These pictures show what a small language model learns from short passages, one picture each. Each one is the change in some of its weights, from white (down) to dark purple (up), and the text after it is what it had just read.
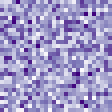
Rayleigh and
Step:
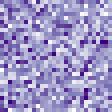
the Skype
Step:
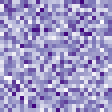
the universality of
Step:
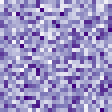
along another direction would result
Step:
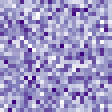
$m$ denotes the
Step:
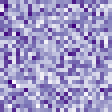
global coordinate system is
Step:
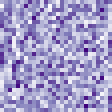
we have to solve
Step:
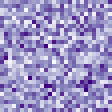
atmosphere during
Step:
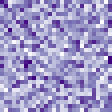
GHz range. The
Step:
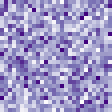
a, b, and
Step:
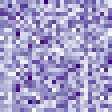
but also for the general
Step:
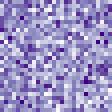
in AI systems used in
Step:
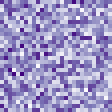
the resolved photon contribution
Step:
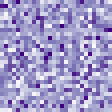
hindering their
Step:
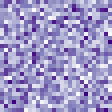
larger clusters, but its
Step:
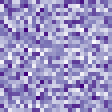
the spectral index of
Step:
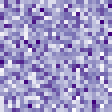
variable $x$ calculated
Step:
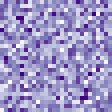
Squeal \\
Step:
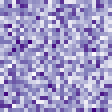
is assumed to be constant
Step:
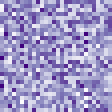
definite number of
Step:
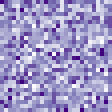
In summary,
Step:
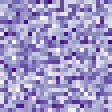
serialization tool
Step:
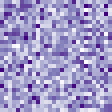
from the transmitter
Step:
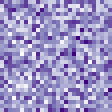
the average transferring
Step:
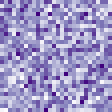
for Bob to be
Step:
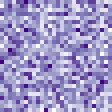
is no longer
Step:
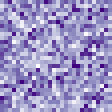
rather than overt
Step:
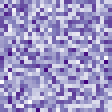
of load. The
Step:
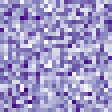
and educational
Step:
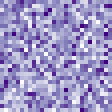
x_\uparrow +
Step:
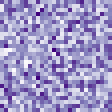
the usual second
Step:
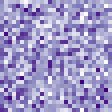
of the FMR
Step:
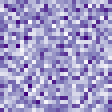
a sum over all the
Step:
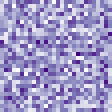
coverage are also
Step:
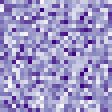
energy emerges.
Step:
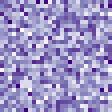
fact, in the present
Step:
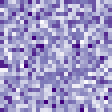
RC with multiple
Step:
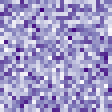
both papers on the
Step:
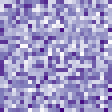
be ignored and
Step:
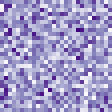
large black hole. The
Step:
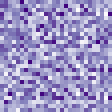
arise for those parameter
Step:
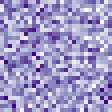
the non-equilibrium
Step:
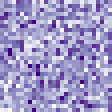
profiles has not been
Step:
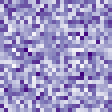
the table.
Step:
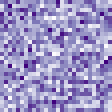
way to visualise the
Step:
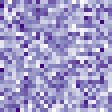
maximally entangled
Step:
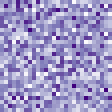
predicted contacts
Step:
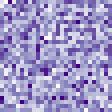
and all of them are
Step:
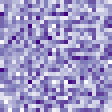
operator in a super
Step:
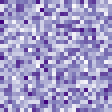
finding the particle at
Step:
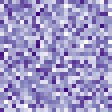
the guess distribution.
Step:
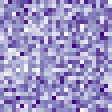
listed below; the
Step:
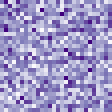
peak position leads to a
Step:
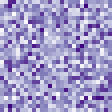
the queue.
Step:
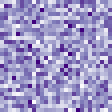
vector potentials are
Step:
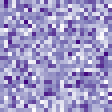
calculated projections of
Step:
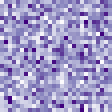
nanowire with
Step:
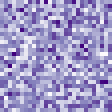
simulations, oftentimes directly
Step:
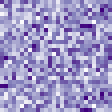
we take into account the
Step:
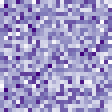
defined as $\Delta
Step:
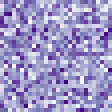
to estimate the position of
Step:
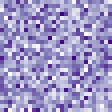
a transport
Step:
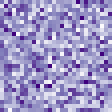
of neural
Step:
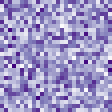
the interference of the
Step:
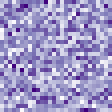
show one of these
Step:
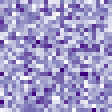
features that are typically
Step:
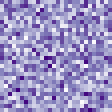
the atmosphere
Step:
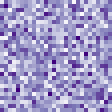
100 independent simulations for
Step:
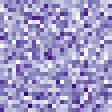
a subvolume law
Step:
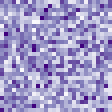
scale. Since we are
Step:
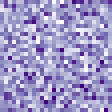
hydrogen storage
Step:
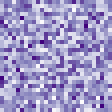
comparable with that of
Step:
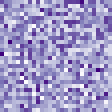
spectral PIF
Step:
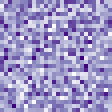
no empty line here
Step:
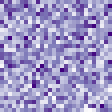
the results presented in this
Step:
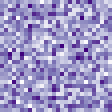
\Large {\bf
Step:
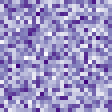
the finite values of charge
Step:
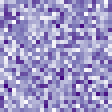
some missed
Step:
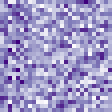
speaker attribution
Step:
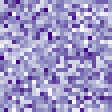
led to the simple
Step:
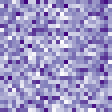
where the states have either
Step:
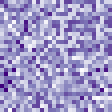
Cu does not
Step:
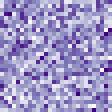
to be compared with
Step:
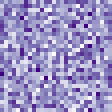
in this spirit
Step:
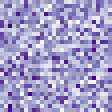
becomes stronger as we
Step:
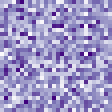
poses problems however,
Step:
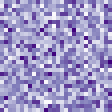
they found that the stable
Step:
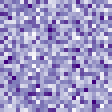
most $K$.
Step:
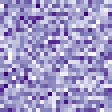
as a perturbation.
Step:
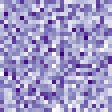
sufficiently far from the
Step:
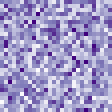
$i$ is the
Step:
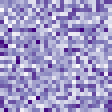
some absorption systems for
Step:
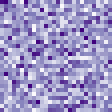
magnetic moment of the
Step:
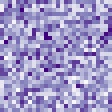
mainly by gravity,
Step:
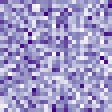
Our approach offers
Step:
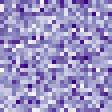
computer for the
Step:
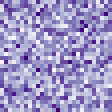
the objective function
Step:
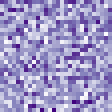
A notable example is
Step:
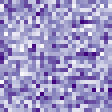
the use of well known
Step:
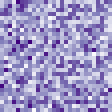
is expected to be
